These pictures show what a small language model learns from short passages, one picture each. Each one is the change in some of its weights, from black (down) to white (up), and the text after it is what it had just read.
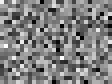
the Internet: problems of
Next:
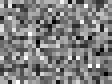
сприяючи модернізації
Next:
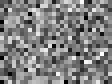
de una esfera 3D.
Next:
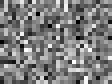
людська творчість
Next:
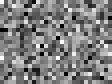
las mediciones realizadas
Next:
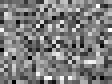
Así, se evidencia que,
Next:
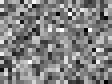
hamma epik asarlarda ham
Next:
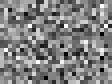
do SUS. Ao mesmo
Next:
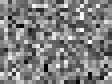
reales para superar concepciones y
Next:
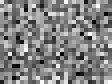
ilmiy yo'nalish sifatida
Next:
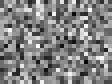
совок (озимая совка
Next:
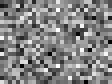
Рисунок 3 –
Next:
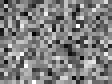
haciendo uso de legislaciones
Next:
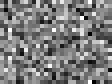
индивидуальной образовательной
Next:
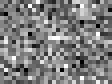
Monteiro Dra.
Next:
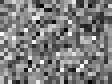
broad public involvement.
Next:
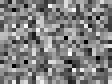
accompagna il
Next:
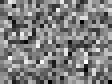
o'rganish jarayonida o'quvchilar tomonidan
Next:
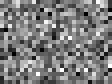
va to'qimalarning
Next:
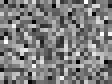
ostida qoladi. Shu
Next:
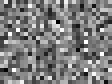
тортиш. Т.:
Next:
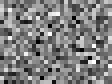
Ushbu maqolada STEAM
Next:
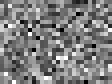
يمكن أن يتجاوز
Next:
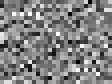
dengan interpretasi cukup, oleh
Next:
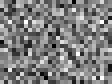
aporofobia: um em
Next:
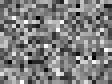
os textos submetidos para
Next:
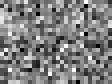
civil – há pouco em vigor
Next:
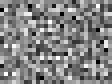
L'entraide des
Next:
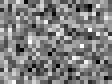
Изучалась распространение
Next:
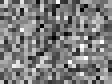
lapisan terluar,
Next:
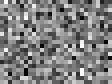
também para que se possam
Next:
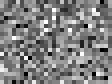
suerto, tomo,
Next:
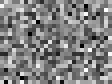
Infraqizil quritish
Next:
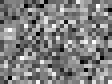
z/L$. В новых
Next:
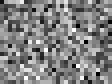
за рахунок зниження
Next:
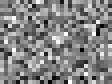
mustaqil o'rganadi.
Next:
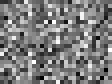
ele terá mais domínio, mas no
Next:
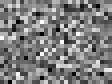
B.º El Director,
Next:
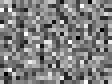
В сейсмических условиях
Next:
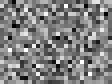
pratiques évaluatives de la
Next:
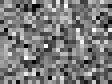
ўқувчи, талаба
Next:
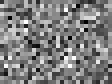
sintez qilish, ijodiy
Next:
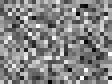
mintaqa va boshqalarda
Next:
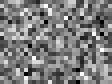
de beskrivs i
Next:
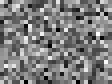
obtain greater profitability and
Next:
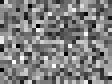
Personal de Zapo Sua
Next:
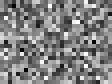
Problemas clínicos
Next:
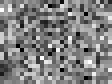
Economics. *European Journal
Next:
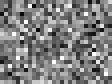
1,61 cm ortgan.
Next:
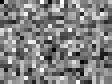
интеграция отечественного
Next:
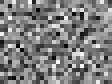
edilen sonuçlar
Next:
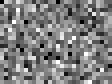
een actuaris. Dit
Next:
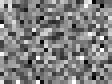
виникають уже при
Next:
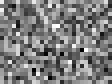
temas integradores (Temas
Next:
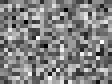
en productiemiddelen in
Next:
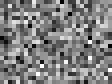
of foreign colleagues
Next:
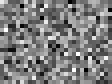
se obtienen resultados favorables para
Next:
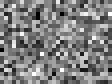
desplazamiento la causa,
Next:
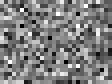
ketersediaan waktu
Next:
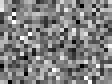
7. проявление автоматизма
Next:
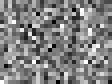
смертності країни
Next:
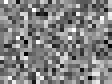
che il 55% di tutti
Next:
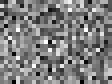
de uma face ou mão
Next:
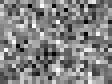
The behaviors of
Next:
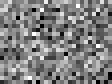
tadqiqot.uz Chief
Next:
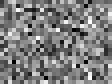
indispensabilă a
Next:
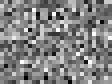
langues ou qui permet,
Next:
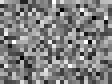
ad altri settori sarà
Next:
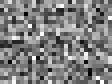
cueros de lobo de la
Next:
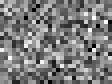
o‘qitish, metod.*
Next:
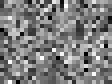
йилларда олиб борилган
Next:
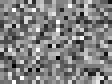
to intrafibrillar
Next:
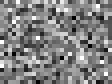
G., 2021. A comparison of
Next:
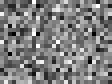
RDC, Rapport
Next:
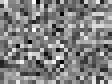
rivojlantirilgan. Majmuaning asosiy
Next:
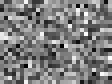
Kennedy School, or
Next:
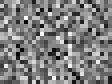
keskin o'zgarishlar
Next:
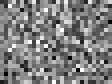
келиб, таъзим
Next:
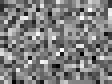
ao adjetivo místico o
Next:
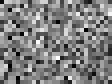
marked by shock and
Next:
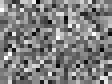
2. Aishwarya,
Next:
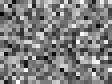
Nazorat nuqtalarida
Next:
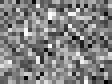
boyligini o'rganishda
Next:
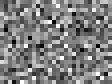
final, foram exploradas as implicações
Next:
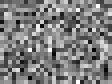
Así pues, aunque
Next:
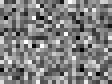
etapas do curso técnico de
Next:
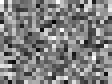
на уроках історії
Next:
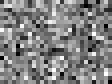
применения которых вытекает
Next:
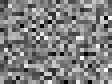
pandemia, considerando 1
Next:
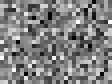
factor, seperti layaknya
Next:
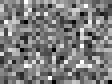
розвитку критичного мислення,
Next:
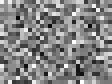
Ўзбекистон Республикаси
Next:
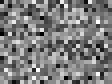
a avut consecințe
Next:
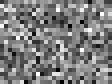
identidad (Cortés,
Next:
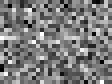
R.; MUNRO, I.
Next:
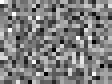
км, скорость до 300
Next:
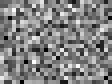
por áfidos y por métodos
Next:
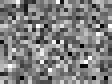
„Of, bade
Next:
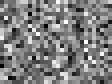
О. О. Поняття
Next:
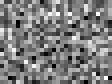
отметить, что за
